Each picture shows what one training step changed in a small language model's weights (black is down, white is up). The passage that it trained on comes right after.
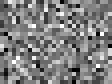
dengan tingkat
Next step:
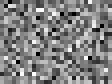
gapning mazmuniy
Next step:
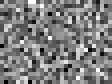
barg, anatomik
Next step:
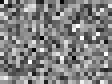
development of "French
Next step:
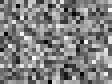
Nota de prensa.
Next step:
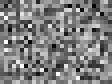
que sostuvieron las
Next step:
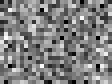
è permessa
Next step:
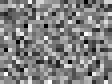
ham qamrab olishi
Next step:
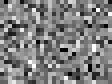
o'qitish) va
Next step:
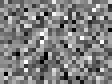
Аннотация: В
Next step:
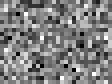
ziyoli kishilar uchun
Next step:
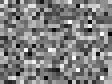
por último, a
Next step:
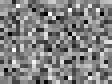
angustiado que no
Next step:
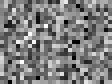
darajada qoladi.
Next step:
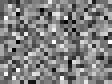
И. Креативность
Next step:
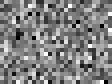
kabi harakat
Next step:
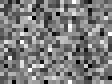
and their role in
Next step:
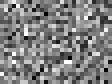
crear una revista para
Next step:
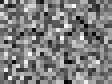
de universidades según
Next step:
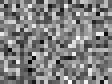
R. SIKORA,
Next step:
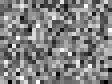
eher Leute, die
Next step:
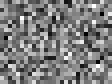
aus der einen Quelle und
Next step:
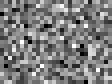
bilgan har qanday
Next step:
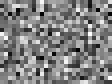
falsafa doktori
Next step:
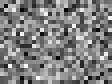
noce po biurach,
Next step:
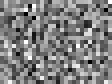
blijkt, dat de
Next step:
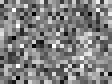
concebido “como
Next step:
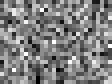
untuk belajar
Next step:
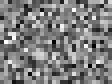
qo'shiqlari va
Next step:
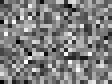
z Brzegu)
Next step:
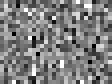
va estetik ko'rinishi
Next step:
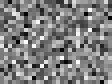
penyusunan laporan
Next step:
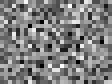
2), medieval (f=
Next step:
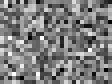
que é possível
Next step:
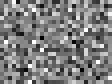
Nazarova V.A.,
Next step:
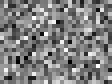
les jardins étaient un
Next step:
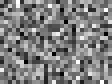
los aislados de
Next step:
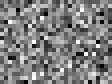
apresentassem impactos
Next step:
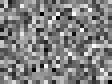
już prowadzić
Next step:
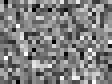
das Material, die
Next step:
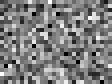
ancienne et de leur
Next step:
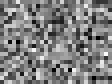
chiqish sabablari,
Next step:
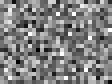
hamda geograik
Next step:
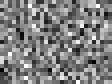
forma que tais dados
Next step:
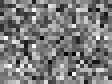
within the meaning of
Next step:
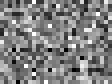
*Programa de
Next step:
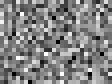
ekanligi statistika
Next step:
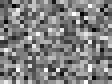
investitsiyalar chiqariladi.
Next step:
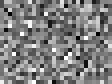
que o consumidor seja
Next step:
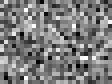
intercambiado por un
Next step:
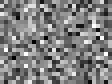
autoridade dos poderes
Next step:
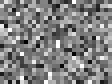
образцами для
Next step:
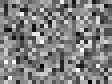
azokat az
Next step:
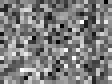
with the help of soil
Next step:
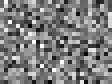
talaba o'rtasidagi
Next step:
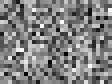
implementation of real
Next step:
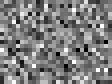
kunnen doen. 8
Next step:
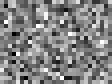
das einfache erste
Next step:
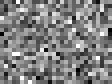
gestión del recurso
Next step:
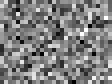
наблюдались у 4
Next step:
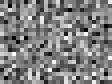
la satisfaction de la
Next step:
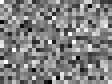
(p2), embasado
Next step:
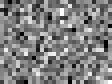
and researches*, (9
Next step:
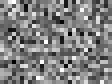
una curvatura
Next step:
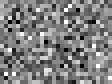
Федерации на
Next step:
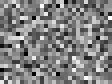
perkembangan kognitif
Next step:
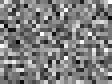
об организации
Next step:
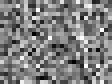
va xattotlik
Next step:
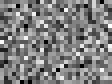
identificación y atención
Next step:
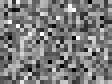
easily confused with
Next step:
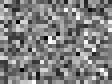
— модернизация
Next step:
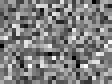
partisipasi ini,
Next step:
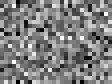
Chirchiq davlat
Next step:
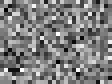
bahwa pendaftaran
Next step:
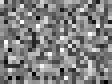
von Expertise
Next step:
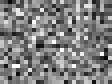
bu integratsiyalashgan
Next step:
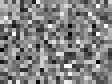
pour demander*, etc;
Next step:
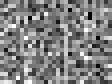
muchas de las ideas
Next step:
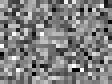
до Закону про
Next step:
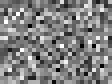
five G. I. 3
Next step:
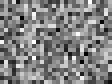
assessment organs in the
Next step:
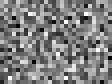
verstrekt. *Holt
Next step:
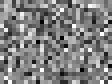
omtrent de volgende
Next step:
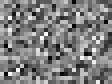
НПУ ім. М.
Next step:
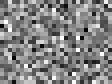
evaluation of their
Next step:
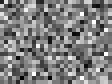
de cierto interés.
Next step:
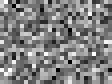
ser respondidos em
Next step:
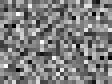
nazariy bilimlarini
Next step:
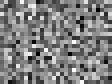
va amaliyot,
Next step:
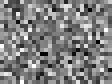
може бути
